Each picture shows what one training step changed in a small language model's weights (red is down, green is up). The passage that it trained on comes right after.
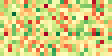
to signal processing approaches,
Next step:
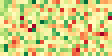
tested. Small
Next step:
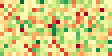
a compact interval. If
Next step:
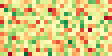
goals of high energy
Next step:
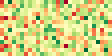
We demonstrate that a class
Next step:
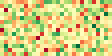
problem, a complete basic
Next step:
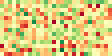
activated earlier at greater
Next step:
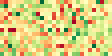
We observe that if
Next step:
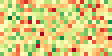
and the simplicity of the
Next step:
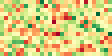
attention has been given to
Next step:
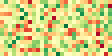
in magnetization loops and the
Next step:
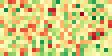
end of Dennard
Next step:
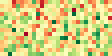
when one considers the
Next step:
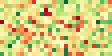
the apparent horizon.
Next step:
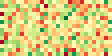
the total mass of
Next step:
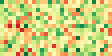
FSSH method
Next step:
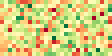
data and additionally new
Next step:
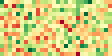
somewhat.}. The
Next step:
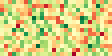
successfully applied to
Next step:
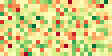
We will therefore not mention
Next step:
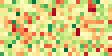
the conserved product
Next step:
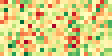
& \text{in
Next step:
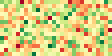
the right-hand side
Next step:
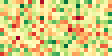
the continuity equation. A
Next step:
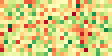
a rich class of
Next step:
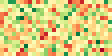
the redshift and nature of
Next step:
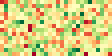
\in {\mathcal
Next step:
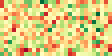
It has long been known
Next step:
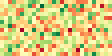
eleven free parameters in
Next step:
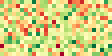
the set of created
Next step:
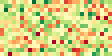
loop. In each
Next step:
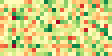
that is not a power
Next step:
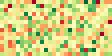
former supervisor
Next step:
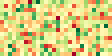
be published in
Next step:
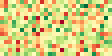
best-fit model,
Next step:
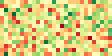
set of all vertices of
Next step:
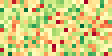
\item Suppose we have
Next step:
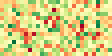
a consequence of the well
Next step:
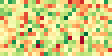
the limit, over
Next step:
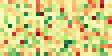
by intrinsic we mean that
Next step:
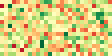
formulation differs from the
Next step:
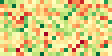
the best fit values of
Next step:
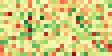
provided in Section 2 as
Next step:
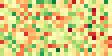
complex associated with the double
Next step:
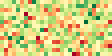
Variable &
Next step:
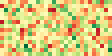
implementations of the
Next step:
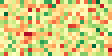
unique up to weak
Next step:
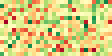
the possibility to get a
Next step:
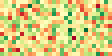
which are homogeneous of degree
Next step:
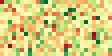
microstructures may lead
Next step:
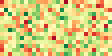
we show the current and
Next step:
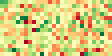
S=\div (\det
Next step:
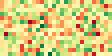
region, where the
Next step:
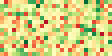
Thus, if the function
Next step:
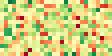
this paper, we first
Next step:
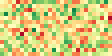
stored in the nuclear
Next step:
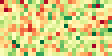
has an analytic inverse
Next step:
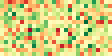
fact inform that the
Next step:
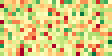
stars of different masses,
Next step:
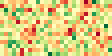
inner edge of the
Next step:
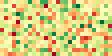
of $L$. Each
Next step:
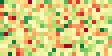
intensity values were restricted from
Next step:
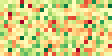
magnetic fields for $H
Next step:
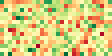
scale is different, the
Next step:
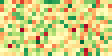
3} is superior
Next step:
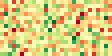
To obtain the correlation corrections
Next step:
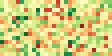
follows that $\phi$
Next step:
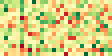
sense. However, according
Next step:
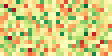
indeed expect enhanced quantum
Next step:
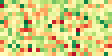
and Schuster.
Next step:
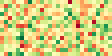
reflection spectrum from a calculation
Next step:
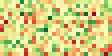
or many-qubit
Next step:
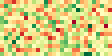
of accreting
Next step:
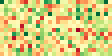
regions, would lead to
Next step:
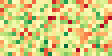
two pseudoscalars are
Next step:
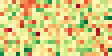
all the computations are
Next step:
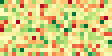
The electronic temperature, which
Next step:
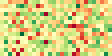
associated synthesis methods
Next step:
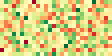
for any $t$,
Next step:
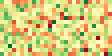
to the stellar rotation
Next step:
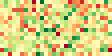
the structure of an ordered
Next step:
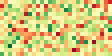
the actual usage of
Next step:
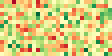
and repeat our
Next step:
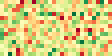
intensity propagating along
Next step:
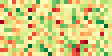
narrower ranges of
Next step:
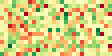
using all possible standard measurements
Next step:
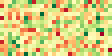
have been considered as relevant
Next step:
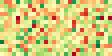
main process responsible for
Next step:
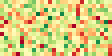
available pre-trained
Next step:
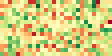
onto a nonversor
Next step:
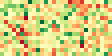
the uniform distribution.
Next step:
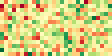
over primes till
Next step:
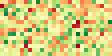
redshift distribution of galaxies
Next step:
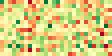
and general interaction coefficients is
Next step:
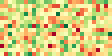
jump from a free
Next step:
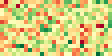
migration can be
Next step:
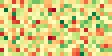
A sample path of the
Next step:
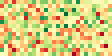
Indicator function
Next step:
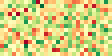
we solve a fully
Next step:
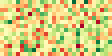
numerical experiments described below.
